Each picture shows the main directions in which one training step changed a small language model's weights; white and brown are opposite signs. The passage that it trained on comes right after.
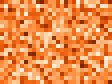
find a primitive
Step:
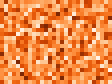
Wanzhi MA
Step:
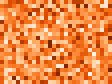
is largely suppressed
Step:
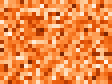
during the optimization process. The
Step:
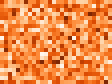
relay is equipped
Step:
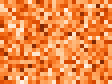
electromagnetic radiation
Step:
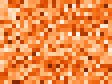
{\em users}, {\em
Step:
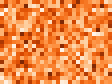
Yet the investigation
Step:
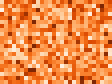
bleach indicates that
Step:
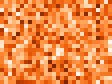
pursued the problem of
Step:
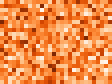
that each measure can process in
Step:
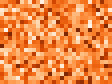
presently available. As
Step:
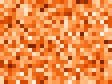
X-ray diffraction
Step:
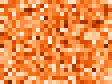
order of magnitude, $\kappa
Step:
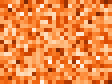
hence in the overall
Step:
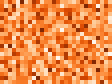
theoretical knowledge about
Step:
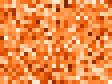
decreases while it's
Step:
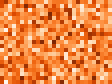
ungated system. In this
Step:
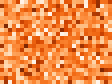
paper. \begin{table*}
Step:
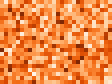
been extensively studied
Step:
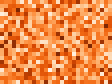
opaque stars) or
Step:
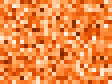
entropy calculation. We
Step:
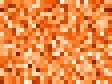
. \end{equation} For
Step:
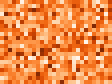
two associated initial segments as
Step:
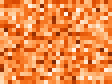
the spectral entanglement,
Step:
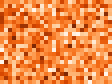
two men meeting by
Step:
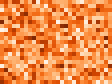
version upgrade).
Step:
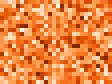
at he launching
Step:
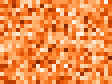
step of 0.1.
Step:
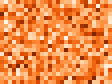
the end, this guess
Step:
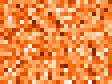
presentation of the AEI
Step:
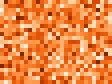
the CFT side,
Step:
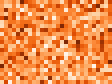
it is confirmed that
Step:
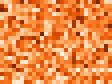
new form (derived in
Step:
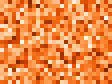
In this paper, by combining
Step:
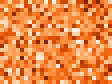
Toomre's parameter.
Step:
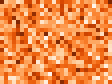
trace the particles in
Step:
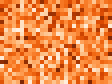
mass to zero for fully
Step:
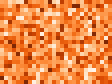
the phase mismatch is
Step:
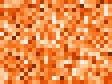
the second derivative of the
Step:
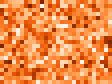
the high frequency derivatives.
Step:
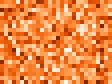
produces excellent
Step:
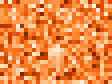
the BSBS spectrum used
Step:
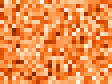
class of tools to
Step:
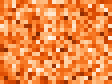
die beantragten
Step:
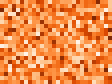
through two embedding
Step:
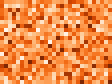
of the star, respectively). For
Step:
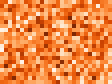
in many CaOH
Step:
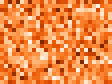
approximation and relaxation time
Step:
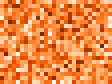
the Goldstone pion
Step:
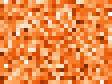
visual appearance more like
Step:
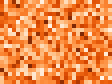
in low-dimensions
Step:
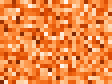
and $S(n,
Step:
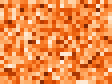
theories, driven
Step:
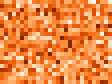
For example: - (coin
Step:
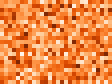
CTGs leads us
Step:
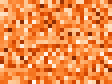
luminosity is
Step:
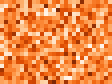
Characterization} Each
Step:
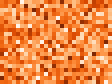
others. One effective method
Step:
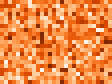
The PDFs were
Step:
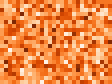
metallicity profiles
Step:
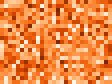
the separation of the same
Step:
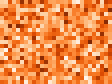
larger than their mutual
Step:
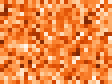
monitoring the
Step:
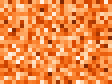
kinetics, we develop
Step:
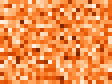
from the U.S.
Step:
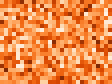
we discuss two type 2
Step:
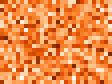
expression vanishes and the
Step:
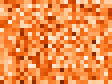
reward situation.
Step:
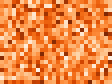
photon part is consistent with
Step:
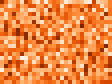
still debated,
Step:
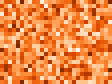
also charm production is
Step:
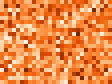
of electrodes,
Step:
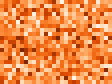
scattering (DIS).
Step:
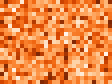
designed to handle
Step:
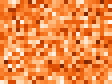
under deformations of the
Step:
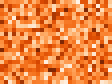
we only briefly
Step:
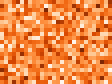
policy that balances
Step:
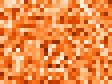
for the collisions between
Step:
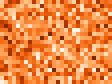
in the observational study each
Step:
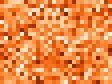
is the distance from the source.
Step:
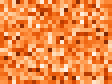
either of the two
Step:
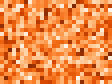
MAX strategy
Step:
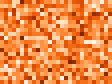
spherical. However because
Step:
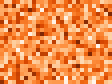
4 different stations have been
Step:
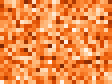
be required to reduce the
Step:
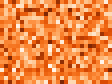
signal peak in each bunch
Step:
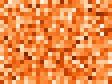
and \cite{SC}.
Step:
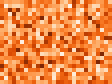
of lattice models and the
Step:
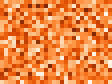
situation is much
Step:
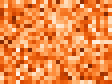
the current-current operator
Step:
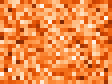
assumed to be vertical,
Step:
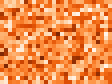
for the choice of parameters
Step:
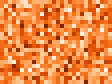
combining the earlier
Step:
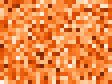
end at the vacuum
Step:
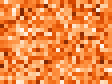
their best replies
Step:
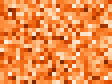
decuplet representations of
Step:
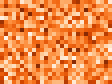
that the deviation of
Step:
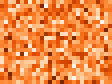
number of h-BN
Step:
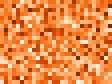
temperature difference ($\Delta T$
